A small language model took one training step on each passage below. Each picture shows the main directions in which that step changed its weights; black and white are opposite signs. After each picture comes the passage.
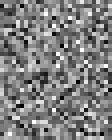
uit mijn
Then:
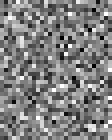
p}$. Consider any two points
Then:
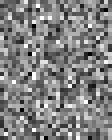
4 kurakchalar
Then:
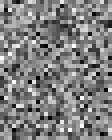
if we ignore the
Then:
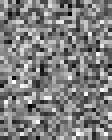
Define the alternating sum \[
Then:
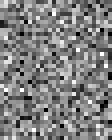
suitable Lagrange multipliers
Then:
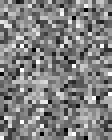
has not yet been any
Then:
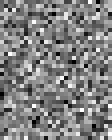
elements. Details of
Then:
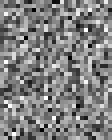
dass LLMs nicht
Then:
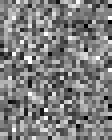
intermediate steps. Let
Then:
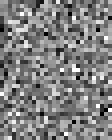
психології імені
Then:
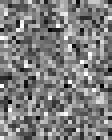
A_{ij} \log
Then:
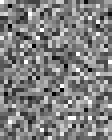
ularni o'zlashtirish
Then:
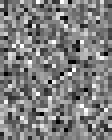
М. Фактори
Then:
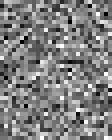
belongs to a perfect
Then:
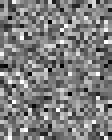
an affine open subscheme
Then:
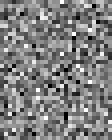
be finite, for every
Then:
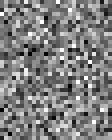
estreitados com o
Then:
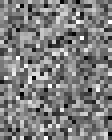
longer proof. Let
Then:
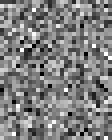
topology on $K$ induced
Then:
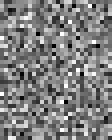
en dus in principe
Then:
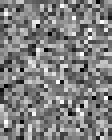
the sets of all realizations
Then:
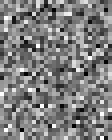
принято два
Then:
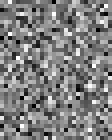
voor elke mutatie
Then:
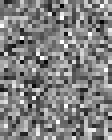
significant progress on this
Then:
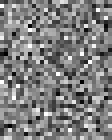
$X$, we have a
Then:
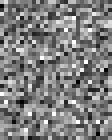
we define the tilde version
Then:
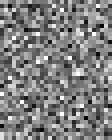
and Gordon, and
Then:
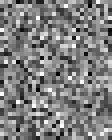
эттириш бўйича
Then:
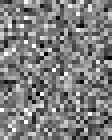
processus interne »
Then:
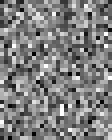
- эскалатор
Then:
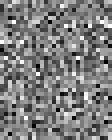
all maximal unions of
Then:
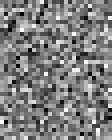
Наличието на
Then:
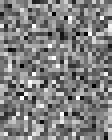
y del suelo e
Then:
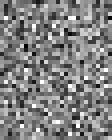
Peláez del
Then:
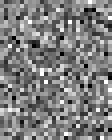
to be most interesting.
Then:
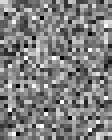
pas moi». Et
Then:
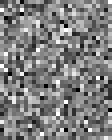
Agent. *Journal
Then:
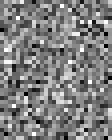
is the first part of the
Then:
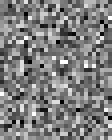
Architecture in São
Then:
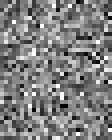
Frobenius manifolds with
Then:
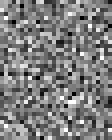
законодательство не
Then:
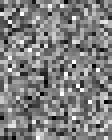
introduced in the same article which
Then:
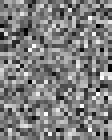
is presented an outline of
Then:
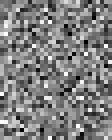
On $n$ vertices,
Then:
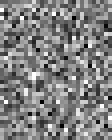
are defined by conditioning
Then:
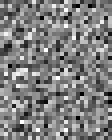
Computations suggest that
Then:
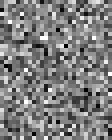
respectivamente. En el
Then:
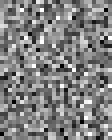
виникає більш
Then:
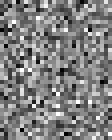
и ионитных
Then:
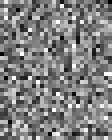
show that the case where
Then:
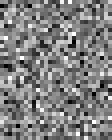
Sciences, Associate Professor,
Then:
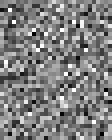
des finances (2021,
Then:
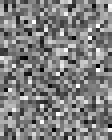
Sendo assim, o
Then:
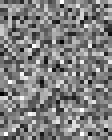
that $f$ is continuous
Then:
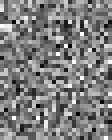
conjecture semble le plus
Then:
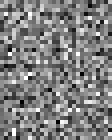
chiziqda yotadi
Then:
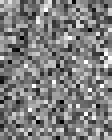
l_2$ be an
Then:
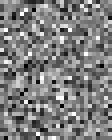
theory has many differences with
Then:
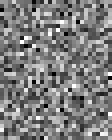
provides us with bounds on the
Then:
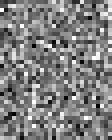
e mais simples na
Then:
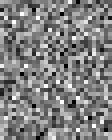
basis, around the implementation of
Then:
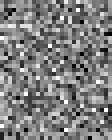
en Granma, en
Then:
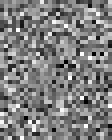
be exactly dividable
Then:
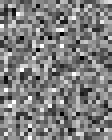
conquistar novos
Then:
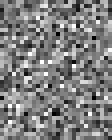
groups, we will only need
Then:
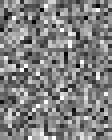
devletin başında
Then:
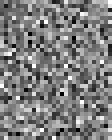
muwu caafu
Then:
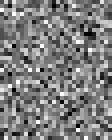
sport turi,
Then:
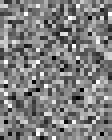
a litigiilor,
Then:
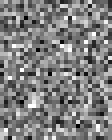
defina a real posição
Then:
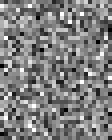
not change under transfers
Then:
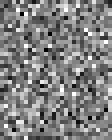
editoriale e
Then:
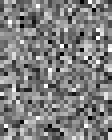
se especifica,
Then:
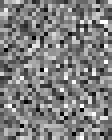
on the $n$-th
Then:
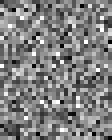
dimana kelas A
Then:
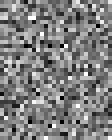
paling kuat dan
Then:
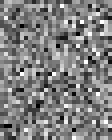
over the spheres which
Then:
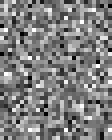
A further disintegration
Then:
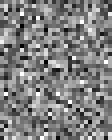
$$ A completely analogous
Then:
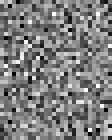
ҳуқуқларини ҳамда
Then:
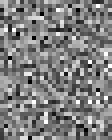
asarlarida gapning
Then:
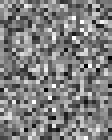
If the initial condition verifies
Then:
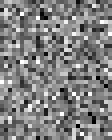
transition for the model.
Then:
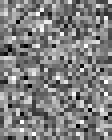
tovushlar bilan
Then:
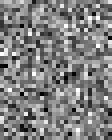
pointing out this reference
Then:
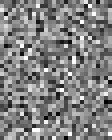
договора в том
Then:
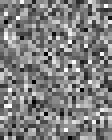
is positive. Therefore,
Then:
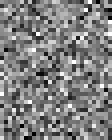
product. In particular, this
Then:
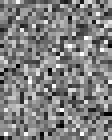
it is a member of an
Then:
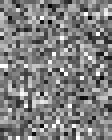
Fundamental Research Funds
